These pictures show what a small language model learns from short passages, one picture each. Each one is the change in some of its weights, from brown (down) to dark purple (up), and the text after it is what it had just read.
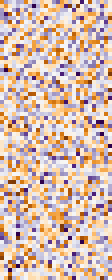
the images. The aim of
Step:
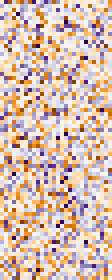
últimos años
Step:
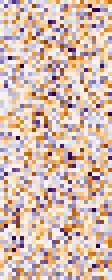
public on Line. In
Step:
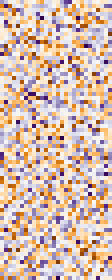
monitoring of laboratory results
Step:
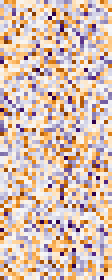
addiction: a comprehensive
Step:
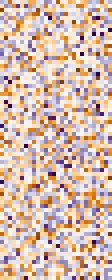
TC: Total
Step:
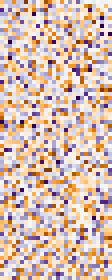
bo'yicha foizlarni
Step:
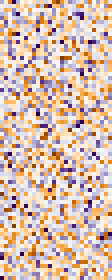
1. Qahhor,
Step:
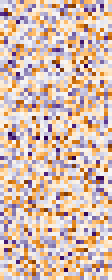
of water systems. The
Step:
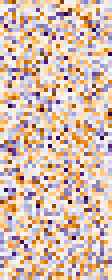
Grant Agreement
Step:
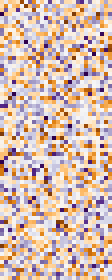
legal ora estudada,
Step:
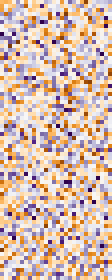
the development of ecosystems that
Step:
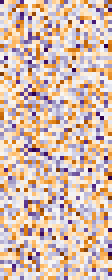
concepts and thousands of
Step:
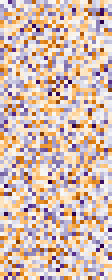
of BS Marine Engineering.
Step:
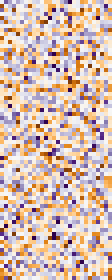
solar power projects were implemented
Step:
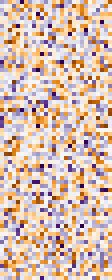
mesoporous tubular
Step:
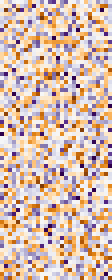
Таким образом,
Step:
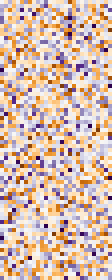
cada persona y quien
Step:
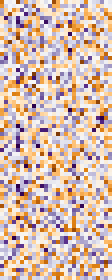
anti aliasing filters
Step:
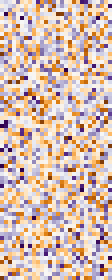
month of October
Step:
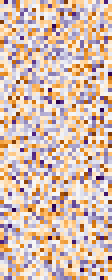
the universal set. An
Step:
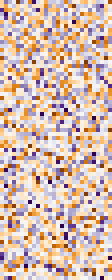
practices. Therefore, the need
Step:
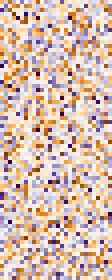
metodelor didactice
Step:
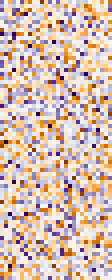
da grande maioria ter
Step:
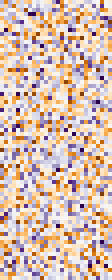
zur Verfügung.
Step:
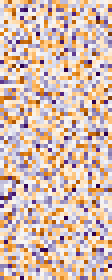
in a fuzzy topological
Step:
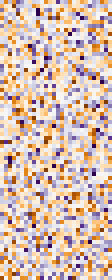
o’z munosabatlarini
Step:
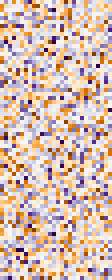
aholi soni.
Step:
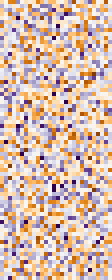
delivery guarantees
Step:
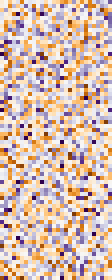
a sturdy
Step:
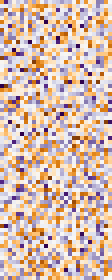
years. Males accounted
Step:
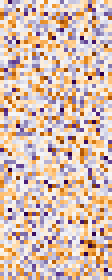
a substantial increase in
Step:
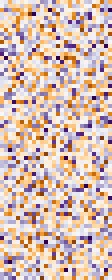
que para el caso de las
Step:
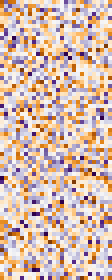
their self-described
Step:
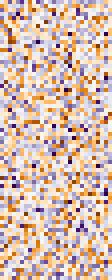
po čemu se
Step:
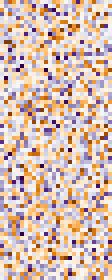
de agentes camarones
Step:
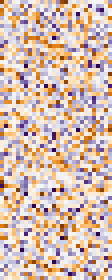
the child's social behavior.
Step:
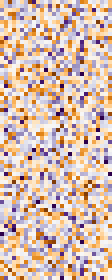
around a regime of
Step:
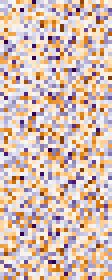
as a result of environmental
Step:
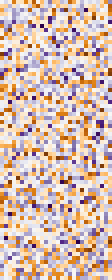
the language. Native
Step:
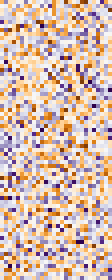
tuproqqa ham
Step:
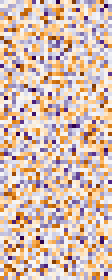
as práticas de ver
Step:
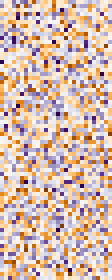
make sounds and pause
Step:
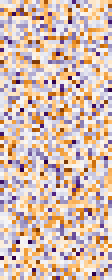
ulardan biri kuchli
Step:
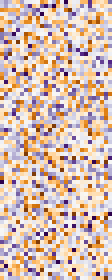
developed and how it is
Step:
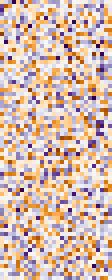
support our country. When
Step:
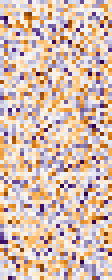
diskon 10% minimal
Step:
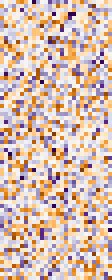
is as a result of
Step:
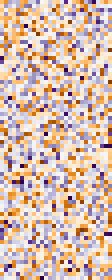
de bedrijven. In
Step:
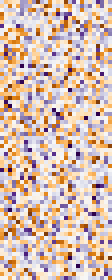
malaka talablari,
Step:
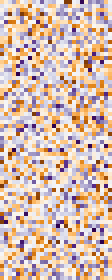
переваги) <ol
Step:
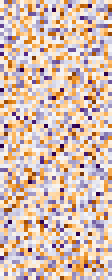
problema at isyu
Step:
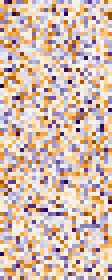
globalization allow finding
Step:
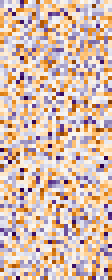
due to low in essential
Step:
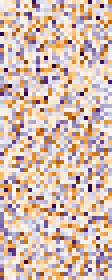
It demonstrates positive correlation between
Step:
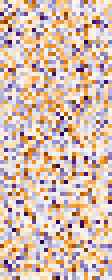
course of purulent
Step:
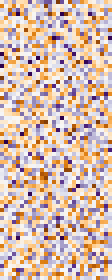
chap qo'l
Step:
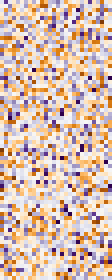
розроблення технологій
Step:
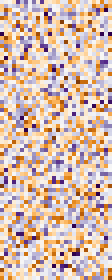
were carried out with the help
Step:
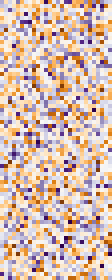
co-financed by
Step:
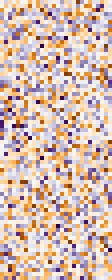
economics. Assume
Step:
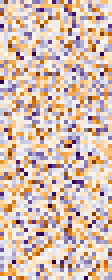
ishlash ham muhim ahamiyat
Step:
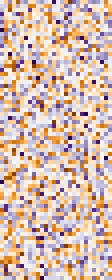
Idéntico n =
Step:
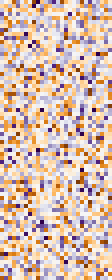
d'une éducation
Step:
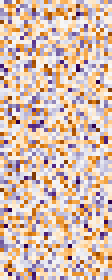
psixologiyada motivlar va
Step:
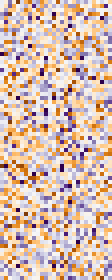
a lázadó
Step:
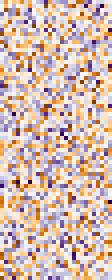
view Figure 6. Final
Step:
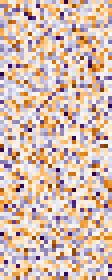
дети постоянно
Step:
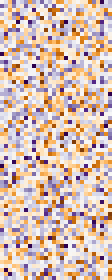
RTO or National
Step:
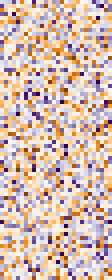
consider how design can respond to
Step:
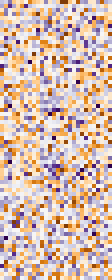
Collaboration Education
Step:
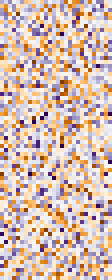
environments. The study
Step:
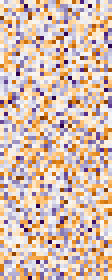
initiation and damage
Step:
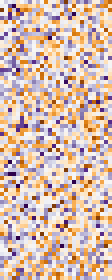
11. Setup for
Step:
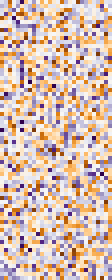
is a query language that
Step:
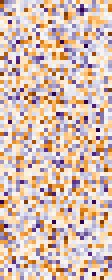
reference for the selected topics
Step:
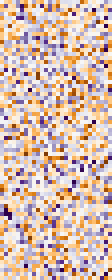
with that of a large
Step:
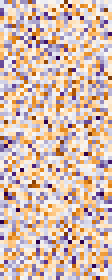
adequate expression or
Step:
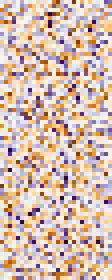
uchun zudlik bilan zarur
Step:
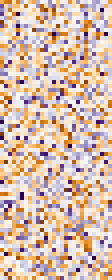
la Iași.
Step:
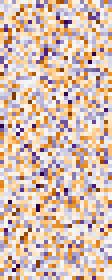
(PMS) mining
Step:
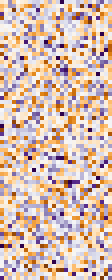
used only as active power
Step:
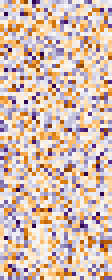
modificación del modelo
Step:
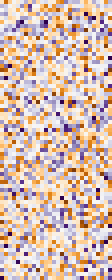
are not publicly available
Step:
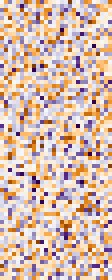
ildiz zonasiga
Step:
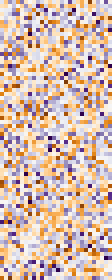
brands included Bayer
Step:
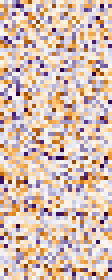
by using different error filters
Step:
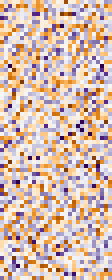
Neritic -
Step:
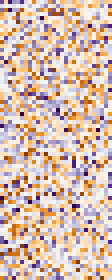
loss of quality of life for
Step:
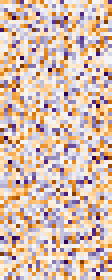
der vatikanischen
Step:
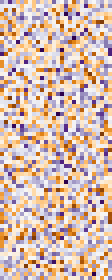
just like hands which cannot
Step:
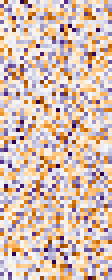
is not priced in
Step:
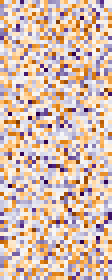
to understand the very details
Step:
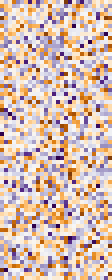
where L is taken as the
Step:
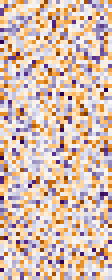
й прагнули
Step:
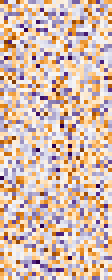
standards often overlook the
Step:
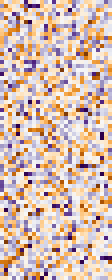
IgA NA
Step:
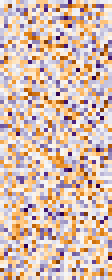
The results of the teacher's
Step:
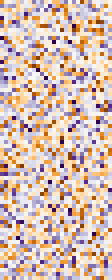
a digital item via the
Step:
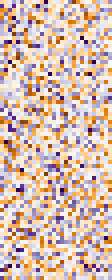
memory occupancy of
